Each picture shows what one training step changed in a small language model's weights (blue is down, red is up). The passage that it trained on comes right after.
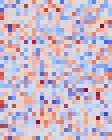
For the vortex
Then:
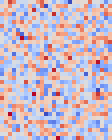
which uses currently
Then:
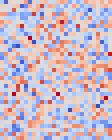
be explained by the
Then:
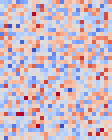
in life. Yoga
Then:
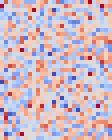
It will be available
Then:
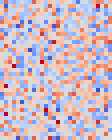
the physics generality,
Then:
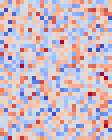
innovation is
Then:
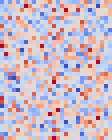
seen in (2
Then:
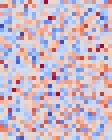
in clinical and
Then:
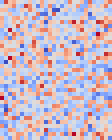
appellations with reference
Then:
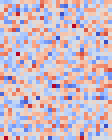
of deer, and not
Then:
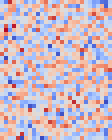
tentative detection\\
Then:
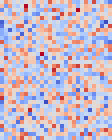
using the vacuum
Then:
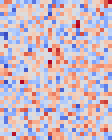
prediction - is the
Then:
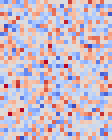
follows: $$Y
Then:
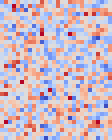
organisations, the
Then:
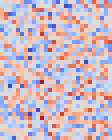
the anode at time
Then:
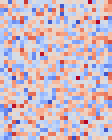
address communicative
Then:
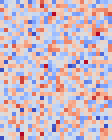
the following data availability
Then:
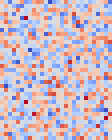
a geographical information
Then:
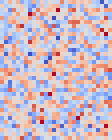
function of the quark
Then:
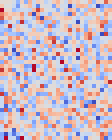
robust vocational
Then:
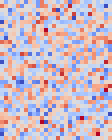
is the distance along
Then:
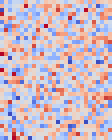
theory and transport in
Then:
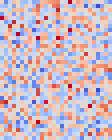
mainly of simple
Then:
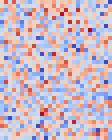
adjacent on
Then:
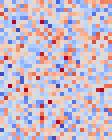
$q$ into the
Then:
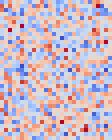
to buy a refill
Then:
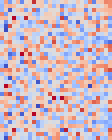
isotropic and
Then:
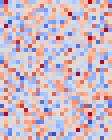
J Trop Med
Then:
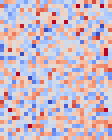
a knowledge base
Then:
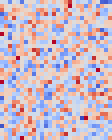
epidemic has had
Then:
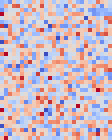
experiment protocol and
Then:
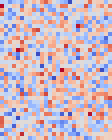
which are induced at
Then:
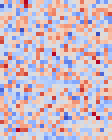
diagram at Fig.
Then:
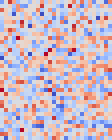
exclude the presence
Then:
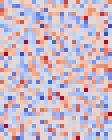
is an evolving
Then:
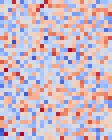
plays a role in
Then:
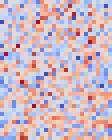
determined all along the
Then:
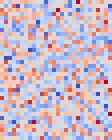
a loss of
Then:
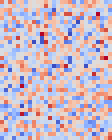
- Greece -
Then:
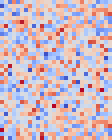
study was carried out
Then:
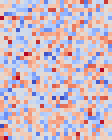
cross-sectional study
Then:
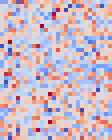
directory ```
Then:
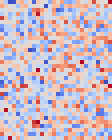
the natural scene
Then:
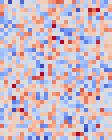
(EVs) due
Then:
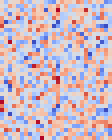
multi-group density
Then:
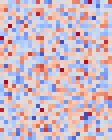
models of antenatal
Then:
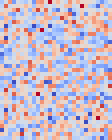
had a significant impact on
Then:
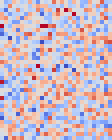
results in rapid
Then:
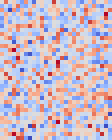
directly exposed to the
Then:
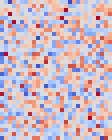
The Research Paper
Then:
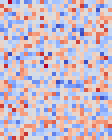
In this paper, we
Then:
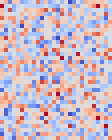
nonclassical behaviour
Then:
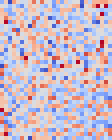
can show how much new
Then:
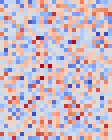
the number of distinct
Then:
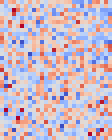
to investigate the
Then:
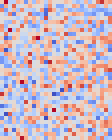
applied for determination
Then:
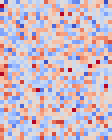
of preferred
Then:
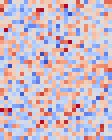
thermal master equations
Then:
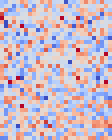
accessible part of the
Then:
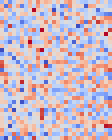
are among the most
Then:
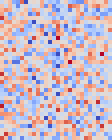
spectra spans the
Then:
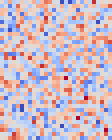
hours reaction time
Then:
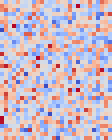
we provide some additional
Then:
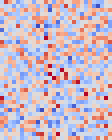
well as reporting these
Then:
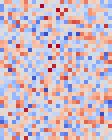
\rangle \Upsilon
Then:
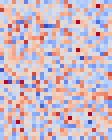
Local name 1
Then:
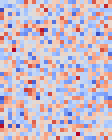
distort the true
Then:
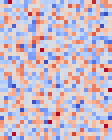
five form central
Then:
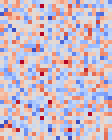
any restorative
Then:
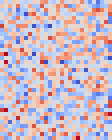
research is to contribute
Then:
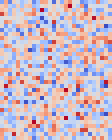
the readings of the
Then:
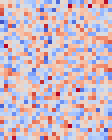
large twist angle
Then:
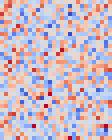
practice to compute the
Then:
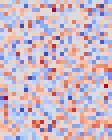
the local pathogen
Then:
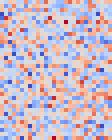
the checklist
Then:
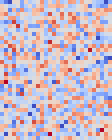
forward in the
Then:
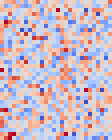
bromo salts
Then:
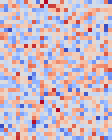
a force applied
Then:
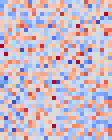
be seen for each
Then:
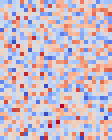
a potential conflict of
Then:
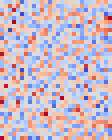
is known to be zero
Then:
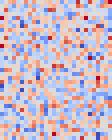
from broader
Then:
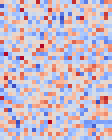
row), reference
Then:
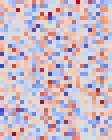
$$\eqalign{ I
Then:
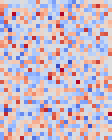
one nonlinear and one
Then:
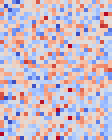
shell fields)
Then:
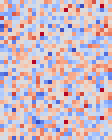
find it in *Das
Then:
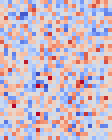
to separate a
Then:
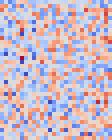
about conservative management
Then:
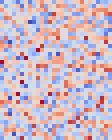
the form of mixed
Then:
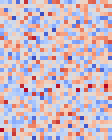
tcount value of
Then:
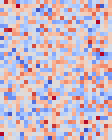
C$. The gel
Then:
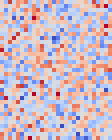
parameter adopted.
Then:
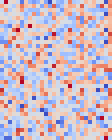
passage is higher than
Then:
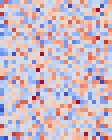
solutions. Case
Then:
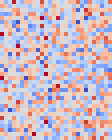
These constrains are very
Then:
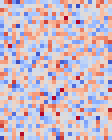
thickness dependence on
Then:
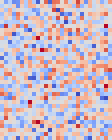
the characteristic plasma
